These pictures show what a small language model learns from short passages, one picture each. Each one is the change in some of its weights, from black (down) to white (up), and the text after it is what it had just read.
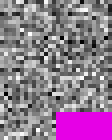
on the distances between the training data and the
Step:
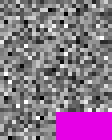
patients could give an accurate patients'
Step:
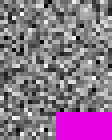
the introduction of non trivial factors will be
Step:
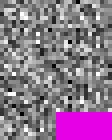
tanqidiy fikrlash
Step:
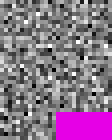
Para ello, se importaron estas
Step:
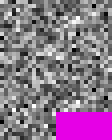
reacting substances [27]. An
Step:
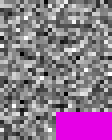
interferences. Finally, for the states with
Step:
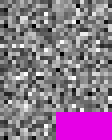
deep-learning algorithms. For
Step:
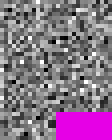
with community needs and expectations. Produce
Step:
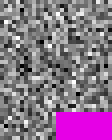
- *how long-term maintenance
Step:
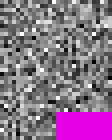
the rogue nodes are located, while
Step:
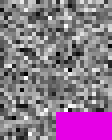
of dirac electrons in a polar
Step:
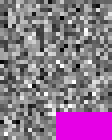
the coexistence region of A-like and
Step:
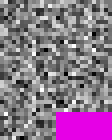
by capacitive coupling from an external antenna using
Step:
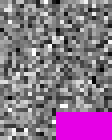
along the polar/nonpolar axis,
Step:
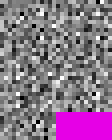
ознайомлюватися з
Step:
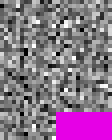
siempre más crítico al
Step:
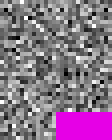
interview protocol. Two trainee
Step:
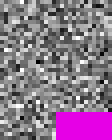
The amplitude, polarization and phase of the
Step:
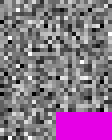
fields, general objects (like spinors) can
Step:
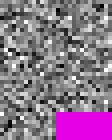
D\right) $ becomes infinite weight because
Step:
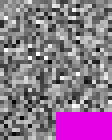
immediate evolution of nitrogen and the
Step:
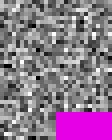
end of the non-equilibrium evolution, where
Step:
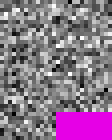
speaker in a reverberant
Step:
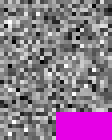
and scent. Affected patients are now
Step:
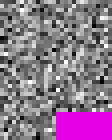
redshift or at $z \sim 0$
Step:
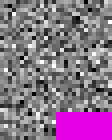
daquele espaço. Em
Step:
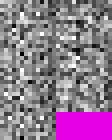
de su creación, ante todo, como
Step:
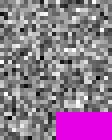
laser, which results in a relatively large
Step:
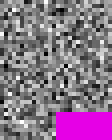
plane two areas (A and B as indicated in
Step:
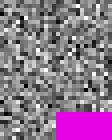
by the desire to complement statistics of
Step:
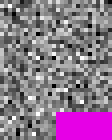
Health of Ukraine (2022):
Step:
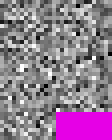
alifáticas: 0.049
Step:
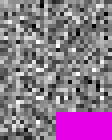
of the quality of care: Case of
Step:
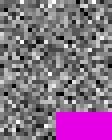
водного дефицита.
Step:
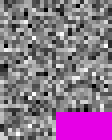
write below the expression for the numerical value of
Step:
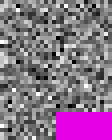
scattering could be distinguished
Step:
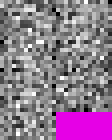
for any value of the mass and, for this
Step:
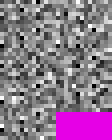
Le Maire affiche comme
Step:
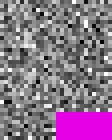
realizadas outros estudos no intuito
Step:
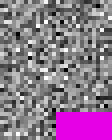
We report here our recent theoretical and experimental efforts
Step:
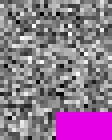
in one correlation filter, which results in a spatial
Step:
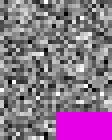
interval results in an improvement of near field
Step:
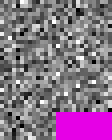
(SIQSE), Southern
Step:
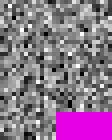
the MLP. The cause of these
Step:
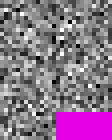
bibliography for all those with an interest
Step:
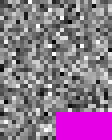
\beta = 2w$, synchronous
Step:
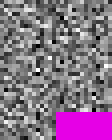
to a small probability that the two gamma rings
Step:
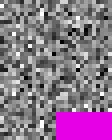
1E17/cm² and beyond,
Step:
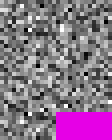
sportsmanship had a mediating effect
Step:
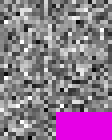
problem, but in our case the coupling to all
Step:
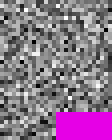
his vision and his excellent
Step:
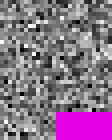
the solid-liquid interfacial
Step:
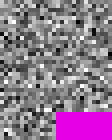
paper title} % If the paper
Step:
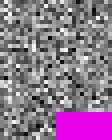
informasi, baik dalam proses
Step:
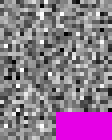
near-geostrophy; flow structures are
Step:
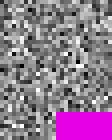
the KNbO$_3$ layer
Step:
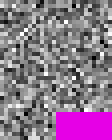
beaches which attract many visitors to the
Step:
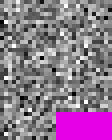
vitamins A, C, iron,
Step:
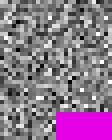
архивы 5,9
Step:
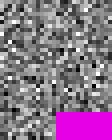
time-dependent solutions lies in its property of
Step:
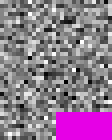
matrix underway. Catalogue of the
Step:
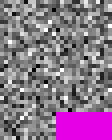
is essentially a free field. The
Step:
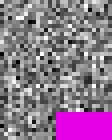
only one of ["Benign",
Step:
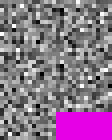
weak-interaction quark-mixing
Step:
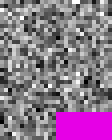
as the main users of ADs
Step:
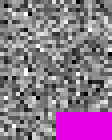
*Tabula Rasa*, 43,
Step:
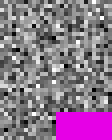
atrás. Efectivamente, si
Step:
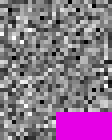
(p -value is B_2) then
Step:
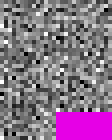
services. Our work proposes a novel
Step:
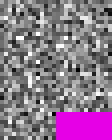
ta‘minlashda o‘qituvchi
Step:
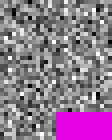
\author{N.~Grau (for the
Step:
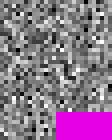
and J. H. Sohn.
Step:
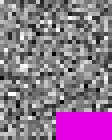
surprising: at low $z$,
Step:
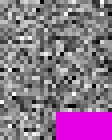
or disconnected to an event sink.
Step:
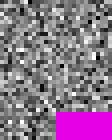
columns are: (1) Superthin
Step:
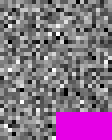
Актуальність роботи.
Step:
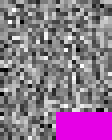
A particular feature of the coordinate operators,
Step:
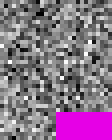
forma fictícia, mas baseada
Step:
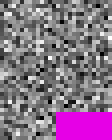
include polarisation yet. We discuss how polarisation
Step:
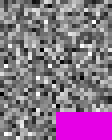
these recoils, dE/dx
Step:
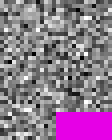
the third row. This is a
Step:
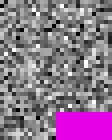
(initialized with different random weights)
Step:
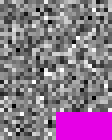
from year 2003. Sr. No Type
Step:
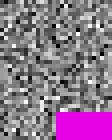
ductal carcinoma showed high
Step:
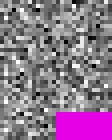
tarqatishda yana yangi
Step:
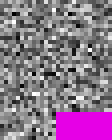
subformula to be changed. For the second
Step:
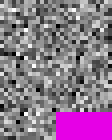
and gingivitis: a randomized
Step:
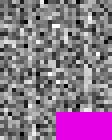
por aplicação negligente quanto por
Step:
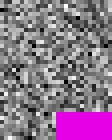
differences. The findings reveal significant
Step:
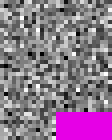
application of IGRs. Figure 3:
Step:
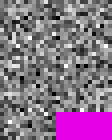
SIPA e com referências
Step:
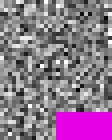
in the process of creating a self-sufficient
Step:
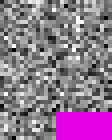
jaful, atacul electronic
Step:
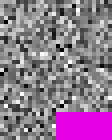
whereas TBC means in both groups were
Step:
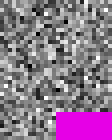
Hawking radiation causes a 4D black
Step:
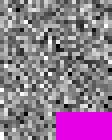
conclusion was reached by Miller et
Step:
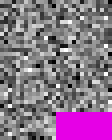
women and valuing the culture of
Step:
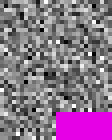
by a plastic flexural mechanism. Therefore these
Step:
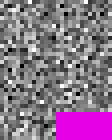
yoritishga bag'ishlangan
